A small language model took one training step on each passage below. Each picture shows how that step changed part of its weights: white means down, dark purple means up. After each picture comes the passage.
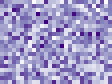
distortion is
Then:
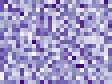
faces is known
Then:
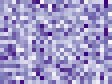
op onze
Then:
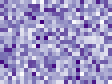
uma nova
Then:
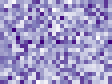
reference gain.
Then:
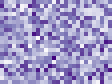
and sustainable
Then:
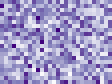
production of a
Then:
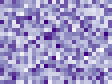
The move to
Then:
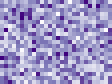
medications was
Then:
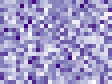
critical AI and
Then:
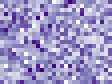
urgentes e
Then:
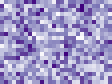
the fashion
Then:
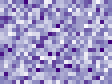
pebble on
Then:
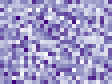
placed at an
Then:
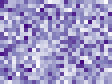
that fuses
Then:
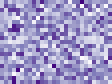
this curse in
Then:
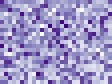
calculates environmental
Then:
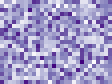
relationship informal.
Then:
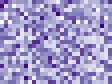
to other places
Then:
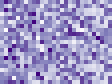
superiors in
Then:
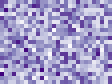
of knowledge of various
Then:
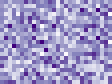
either completed
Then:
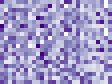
desde que se
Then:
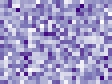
der Stadt
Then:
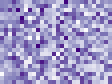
boundaries in
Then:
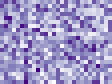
theory on a
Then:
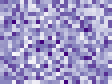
been investigated.
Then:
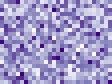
the polarization vector
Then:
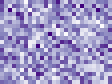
principal de
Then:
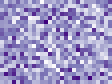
differential cross section
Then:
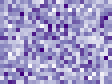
dates across the
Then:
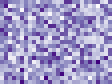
analysis can be used
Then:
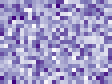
professionalism of
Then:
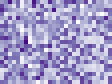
closer to each
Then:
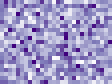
moldear la
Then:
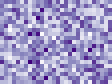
understanding and
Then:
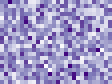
same experiment is
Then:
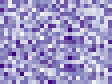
is set at
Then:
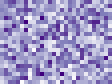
first feature extraction
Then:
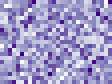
tashkil etadi.
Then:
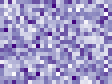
na quantidade
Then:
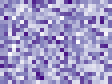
grid models,
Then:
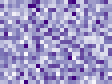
IRC and
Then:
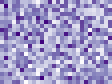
Institute of
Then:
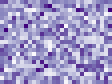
areas to
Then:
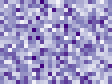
explosion with
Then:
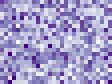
were specific, it
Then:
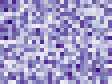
component of the
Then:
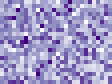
el apoyo
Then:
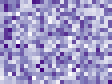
lines consider the same
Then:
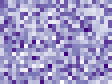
has been developed at
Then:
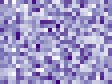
Photograph by
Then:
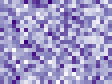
Volume 8,
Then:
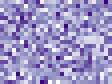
Pant National
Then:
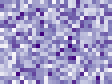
with their own
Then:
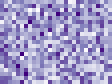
staan we
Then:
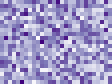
be efficiently
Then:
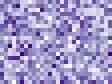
given the system
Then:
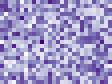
detection of the
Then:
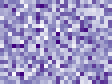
ми є
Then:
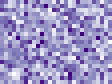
in a chain
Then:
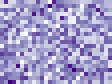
where electronic states
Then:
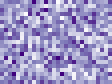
energy $z >
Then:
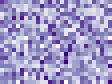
were used in this
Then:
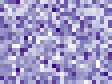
the correlation in both
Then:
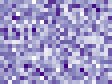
field (compared
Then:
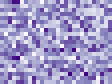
order for the
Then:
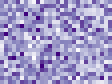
diese bei
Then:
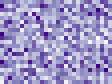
presents an
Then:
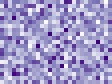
patamar de
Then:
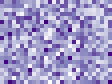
The value of '
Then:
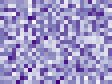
too small.
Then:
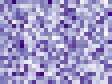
count rates
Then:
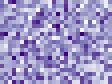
baik yang
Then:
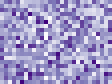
lower layers of
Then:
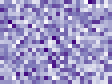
Were used to
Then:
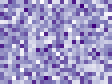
A case study,
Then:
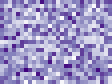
from informal
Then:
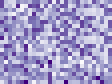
and minimum
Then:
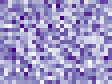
installation of
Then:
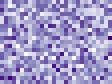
is important in
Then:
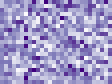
linear $s$
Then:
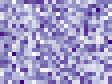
be conserved
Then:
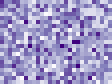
study. The
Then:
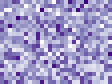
the oxygen
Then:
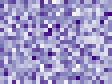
JG ve
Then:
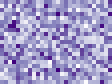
the nuclear
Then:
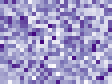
equation of motion
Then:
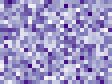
measurements best fitting
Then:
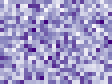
him and
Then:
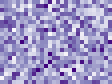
as applied to the
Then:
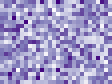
several advantages
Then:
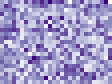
measurements, and
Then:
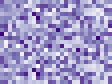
report includes
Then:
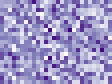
CI as a
